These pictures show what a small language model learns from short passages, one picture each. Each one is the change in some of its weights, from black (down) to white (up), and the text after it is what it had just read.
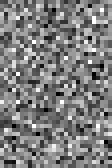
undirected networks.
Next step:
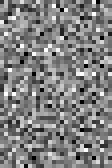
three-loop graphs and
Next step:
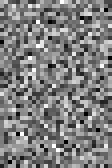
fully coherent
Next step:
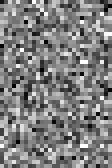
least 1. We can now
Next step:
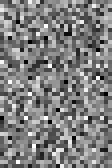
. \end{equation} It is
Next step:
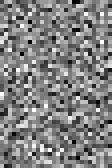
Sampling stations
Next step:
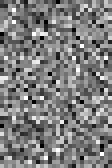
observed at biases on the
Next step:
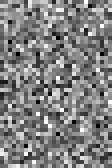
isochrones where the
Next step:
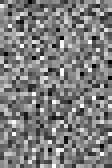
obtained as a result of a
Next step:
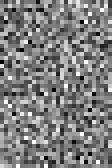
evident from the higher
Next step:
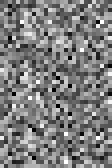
NIR and VIS
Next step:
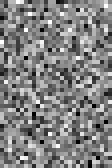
South America.
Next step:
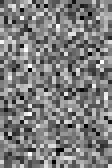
sampling}. SIAM
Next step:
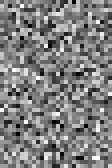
4 (c)). In general the
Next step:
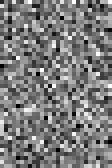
catch up to richer
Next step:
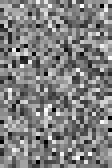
to the cloud and
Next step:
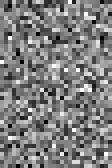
bozorida gender
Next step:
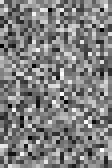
simulated annealing
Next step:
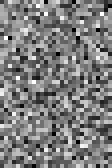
we use at least $7
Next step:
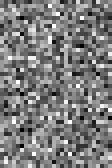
миллион тонна
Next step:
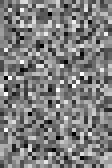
the Open Digital
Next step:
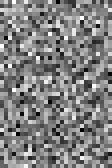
and satisfy the
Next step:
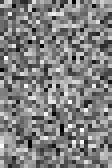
: In this work, a
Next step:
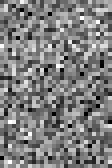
were described below. C.
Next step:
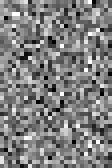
cycle, particularly
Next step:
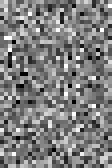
for spherically symmetric
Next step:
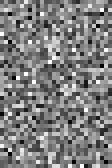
technologies in the modern
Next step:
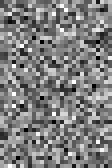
limited research focusing on
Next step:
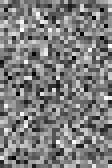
gaps are dominating
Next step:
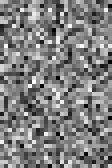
etib badiiy
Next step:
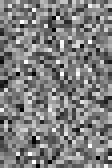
The model parameters for each stage are
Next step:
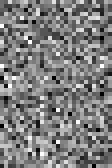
un carico elevato
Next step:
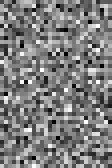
geotechnical data is
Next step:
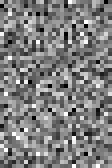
ва ИИОга
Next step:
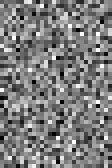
equal to f_s - same
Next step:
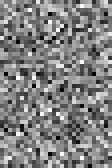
(til qoidalarini
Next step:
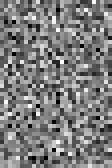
have long shelf
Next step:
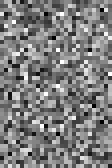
fault persisted, all
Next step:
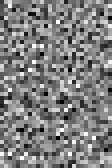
«Из истории
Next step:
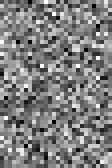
3D object using the
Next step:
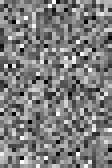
AI technologies and their
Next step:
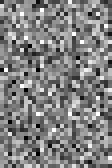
or ceramic phases,
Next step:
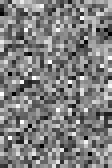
dynamic effects of primary
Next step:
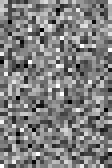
temperature over a period
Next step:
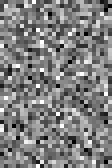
lebih tua
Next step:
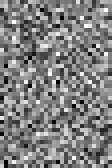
that excessive supply of
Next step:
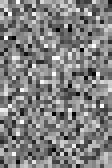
for further adaptation
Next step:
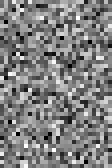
the ligands and the
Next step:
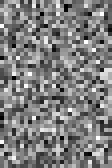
Profile Of Market
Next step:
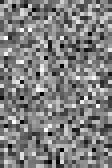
the cases where the flow of
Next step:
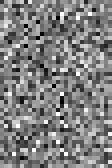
scale representation of the current
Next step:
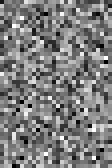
toelichting verklaring
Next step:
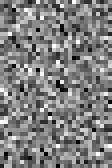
didasarkan pada
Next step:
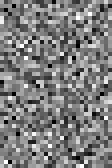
for which a unifying theory
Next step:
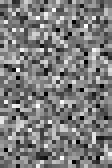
$\tilde \theta$ (see
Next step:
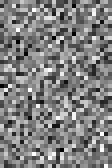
under such conditions, see
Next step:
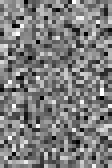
obtained by plotting the
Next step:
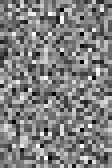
the generalities in the US
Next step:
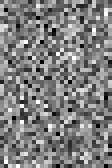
replaces the underlying
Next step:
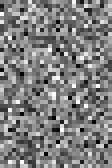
and electromagnetic fields
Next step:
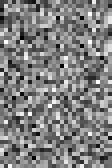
spin of the ladder.
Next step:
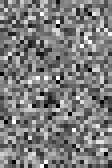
colleagues Marianne
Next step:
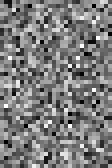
конфликтов на
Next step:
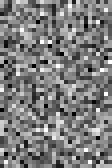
– with Ink Medium
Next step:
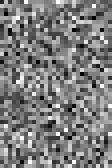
perdas e os custos
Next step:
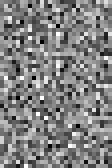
contribution to resilience
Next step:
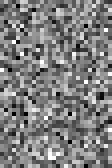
Nella Figura 1,
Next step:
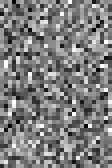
Learning [20] Vector
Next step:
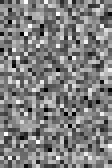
це Д.
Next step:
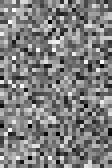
ratio. In other
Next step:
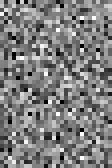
the shear strength and
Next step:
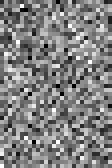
HEAT PUMP
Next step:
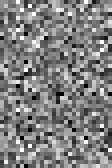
is also not sufficient to
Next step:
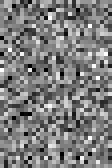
flux over the large sample
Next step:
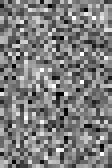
proposed G³ will
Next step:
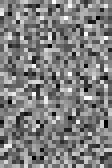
Schlafstörungen -
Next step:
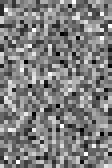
ones fit better with the
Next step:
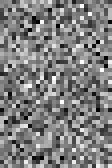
both $\sigu$ and
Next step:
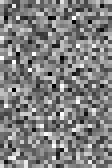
a new tool towards a
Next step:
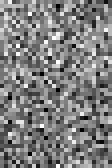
estudiosos da
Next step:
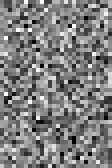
center of the hill is
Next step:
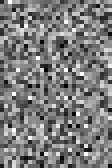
и ауторитета на
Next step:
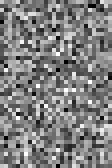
croissance et consommation
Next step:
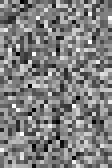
the future to draw more
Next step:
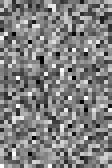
This report presents the
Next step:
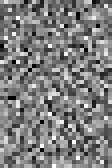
such as for tyre
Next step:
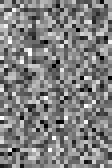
asosiy vazifasi
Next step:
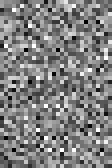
related entries are
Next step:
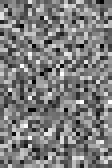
the main diagonal) can
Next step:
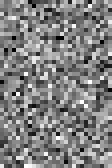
BF bundles produced from
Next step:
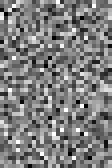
density peaks, where
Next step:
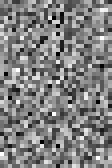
tissue incisions.
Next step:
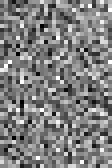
e que fizemos o
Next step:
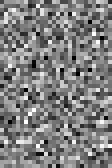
emerging from the first 18
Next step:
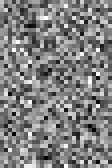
4-mpp in
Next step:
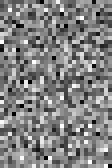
all the independent variable.
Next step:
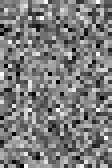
Industry type can have
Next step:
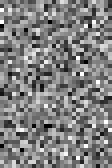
which we see that the
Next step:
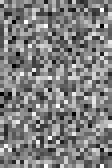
and Central Asia that
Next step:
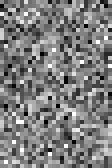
**Total Control =
